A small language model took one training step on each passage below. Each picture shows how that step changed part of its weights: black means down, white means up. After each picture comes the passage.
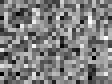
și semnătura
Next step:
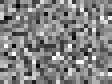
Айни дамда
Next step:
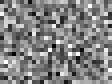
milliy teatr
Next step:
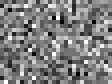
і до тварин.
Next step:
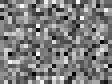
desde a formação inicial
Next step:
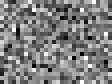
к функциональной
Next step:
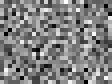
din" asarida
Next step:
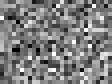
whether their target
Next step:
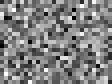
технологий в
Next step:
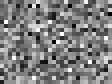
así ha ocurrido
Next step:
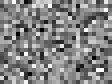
plus 0.5em minus
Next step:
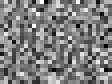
material, most likely from
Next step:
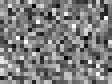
dissipation mechanism,
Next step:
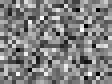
classification methods and the potential of
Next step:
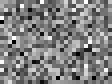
um curta-metragem
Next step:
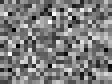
introduce the classical analogue
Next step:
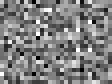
verificar os estudos
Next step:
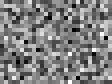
need to be a little
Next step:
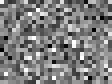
das vigotas e
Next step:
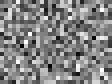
va funksiyalarga
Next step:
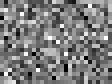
across the semiconductor
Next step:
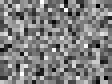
μm. According
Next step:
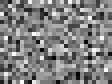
presentation. The Thesis is
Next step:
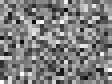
fue asignado. En
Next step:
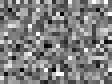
induced gravity and found that
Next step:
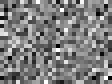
an'anaviy raqs
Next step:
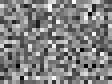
nx}\over L}
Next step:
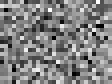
of a Brillouin
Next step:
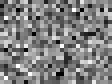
6. Mustaqil
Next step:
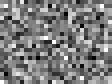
do jeito de se
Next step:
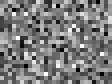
voto do Min.
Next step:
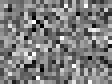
and optimizing over the information
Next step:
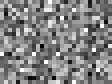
related to $c_1$
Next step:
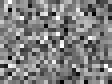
global axborot makonini
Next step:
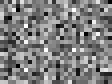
аналога, а
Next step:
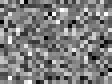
epoch of reaching
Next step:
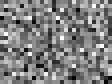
mecanismos de
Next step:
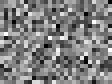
of detecting its presence,
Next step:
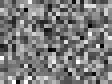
by Mouschovias
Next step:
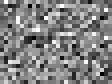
of the orientation of the
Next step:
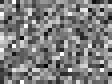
в обитаемом
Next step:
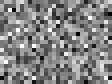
or connections could be
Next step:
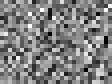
switching the sign of
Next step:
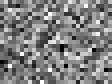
The bulk of the metal
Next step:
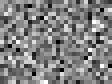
experimental data, and the two main
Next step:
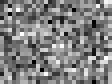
\Dz system } The
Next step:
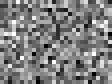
to measure correlative observables,
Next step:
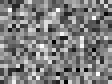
that cannot be assumed for
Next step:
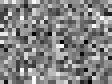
1.1 марта
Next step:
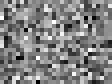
funcțională a
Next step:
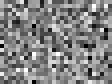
this level of accuracy we have
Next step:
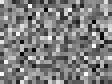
evidence for a circumnuclear
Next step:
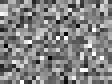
event. The order of the
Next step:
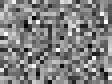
mexanizmlari va
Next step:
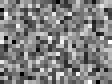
Trend. Angesichts
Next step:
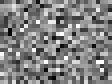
young pulsars,
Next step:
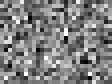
Conclusions and Future
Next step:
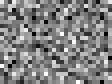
balki rivojlanish
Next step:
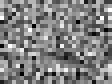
loss rate. This is especially
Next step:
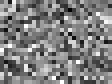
15 декабрда
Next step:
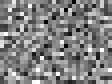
of accidental events was
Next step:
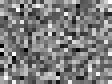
model M1 showed that their
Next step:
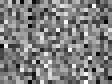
a sense that it does
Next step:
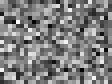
dalolat beradi.
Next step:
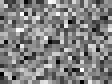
the smaller bandwidth represents
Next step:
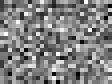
número. Se
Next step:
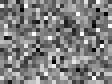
with non-negative
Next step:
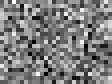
available for several hundreds
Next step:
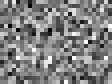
be the input of the scattering
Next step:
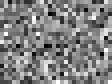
in magnitude will be $\delta
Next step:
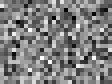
[Psychology of
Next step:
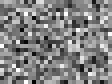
low (as low as 0).
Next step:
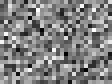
advantage of the
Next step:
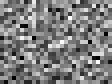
olish, yoshlarni
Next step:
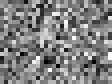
the negative \(X\)
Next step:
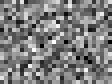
were strapped to their
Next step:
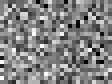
and parabolic bands
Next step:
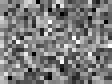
high quality models via prior
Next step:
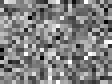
also pays attention to
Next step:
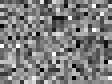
q$ pair (a color
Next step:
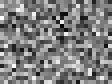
kelgan asalarilar soni
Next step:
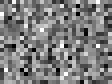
проби Значення в
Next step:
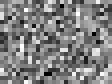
shown in the top graph. An
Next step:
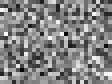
suposta apologia à
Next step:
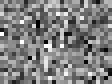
the NBD description in
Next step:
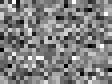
роста неравенства
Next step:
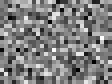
alcalinos y poco
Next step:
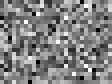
the one-loop level.
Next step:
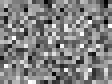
observables II )} A
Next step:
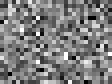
algebra}. Consider {\em
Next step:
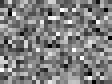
secrets like peers and
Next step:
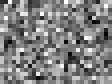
$\tau = i t$. The
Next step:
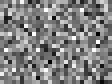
da Arcos Dorados.
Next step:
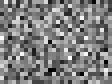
ramped at the rate of
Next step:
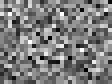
the model in a simpler
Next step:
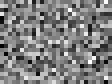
highlighting the need for
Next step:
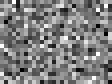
как потенциальный
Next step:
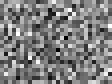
contributions to the measured value are not
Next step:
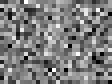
duration reach to 40
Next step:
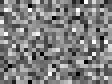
is seen moving at velocity
